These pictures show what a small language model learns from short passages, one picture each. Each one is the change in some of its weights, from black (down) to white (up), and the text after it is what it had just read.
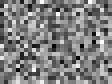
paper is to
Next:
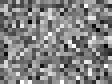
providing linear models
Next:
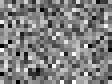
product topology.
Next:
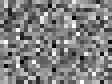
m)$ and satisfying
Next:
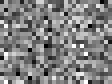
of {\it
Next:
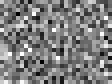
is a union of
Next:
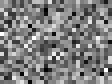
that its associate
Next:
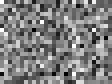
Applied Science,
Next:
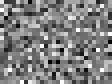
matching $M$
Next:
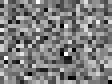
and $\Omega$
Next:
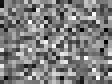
time $t =
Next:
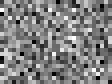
Our datasets of
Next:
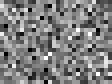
second equality, the
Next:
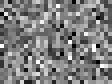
assumption. Next we
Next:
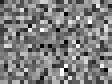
for the generation of
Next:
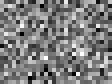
groups. For the
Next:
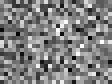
linear connection on the
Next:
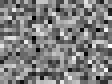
the bulk
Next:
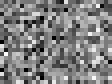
necessary already in the
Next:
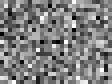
m$, and
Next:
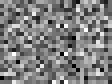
is an appropriate and
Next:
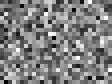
if equality holds in
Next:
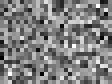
design of the control
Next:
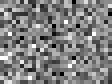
this quadrature rule
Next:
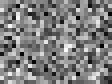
clairement la
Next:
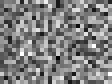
CG of
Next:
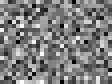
$\Phi$ is
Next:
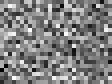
of propositional
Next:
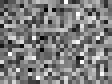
in the upper tail
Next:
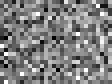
necessary in order to
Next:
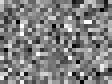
} \bigskip
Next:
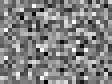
shall solve this equation
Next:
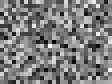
adaptive Fourier decomposition
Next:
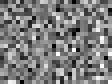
the gluing will
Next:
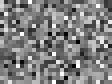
too slow when
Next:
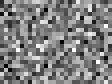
to the variance equation
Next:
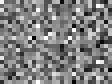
into $y$
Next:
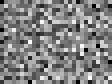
for example, for
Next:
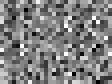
\rightarrow 0 $
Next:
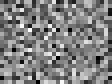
the blockwise
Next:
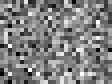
complex geometries.
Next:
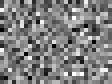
decisions rely
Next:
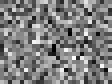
the degrees of
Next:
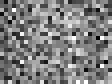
densities of
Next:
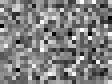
shear flow $
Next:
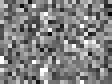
or higher dimensional
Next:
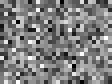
subtracting a
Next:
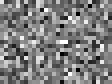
projective geometrically connected
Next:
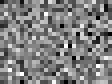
we take advantage of
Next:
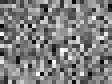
on the second part
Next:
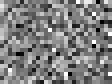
effective short-range
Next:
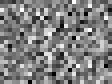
yes, if
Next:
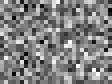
apart from
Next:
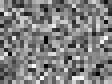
so that the spectrum
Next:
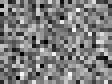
subsonic to
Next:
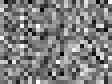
two measurable sets
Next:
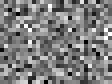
has motivated the
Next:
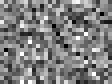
CM abelian varieties
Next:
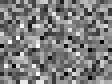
the nontrivial functions
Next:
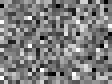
Schur and
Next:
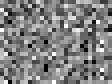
$K$, that
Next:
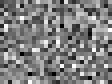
in one direction see
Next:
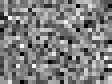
Cauchy regression or more
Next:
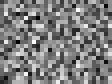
is convenient to work
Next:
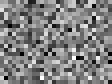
particular, for each
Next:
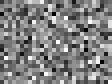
The proposed model uses
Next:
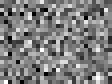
Slice Theorem
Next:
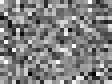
disjoint paths. So
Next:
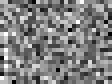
hypergeometric function,
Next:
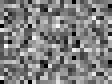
on $P$
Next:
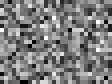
like $K$
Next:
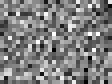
classic computations used
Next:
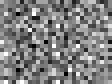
is a regular cover
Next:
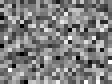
threshold value, then
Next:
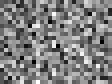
the occasion
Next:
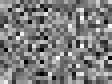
give a brief description
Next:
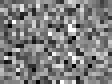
reference evolving
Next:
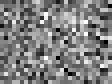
influence of the
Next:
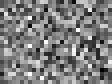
the determining equations
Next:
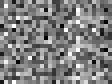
markers and
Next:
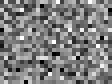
a complete Hall
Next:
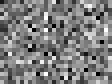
we can verify the
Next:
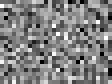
mentioned above. On
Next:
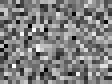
it follows that the
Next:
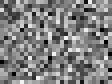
B$ of the
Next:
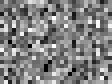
The determinants that
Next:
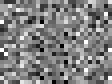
characterize it in
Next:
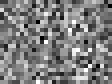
previous figure.}]{}
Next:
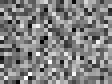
the integral with
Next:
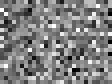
large $N$
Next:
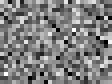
structure of the
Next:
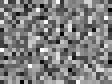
a periodic function on
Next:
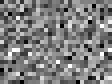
us fix a value
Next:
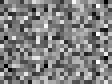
to proofs of some
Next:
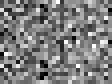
a description in the
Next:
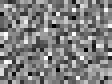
Here, the graph
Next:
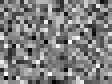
of the quantum dimension
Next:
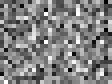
and thus, in
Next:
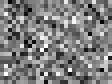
collapsing the resulting
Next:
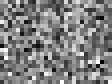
field, the proposed
